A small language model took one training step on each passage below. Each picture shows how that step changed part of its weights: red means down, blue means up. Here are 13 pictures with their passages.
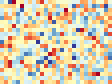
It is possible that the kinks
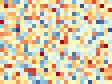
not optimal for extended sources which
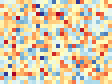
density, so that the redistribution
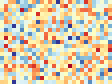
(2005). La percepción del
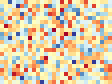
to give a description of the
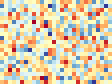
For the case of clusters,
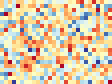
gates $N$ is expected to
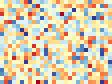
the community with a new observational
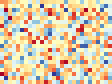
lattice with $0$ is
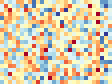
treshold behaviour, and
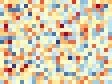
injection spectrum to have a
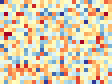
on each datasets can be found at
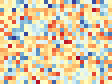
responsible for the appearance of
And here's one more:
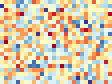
behind the membrane
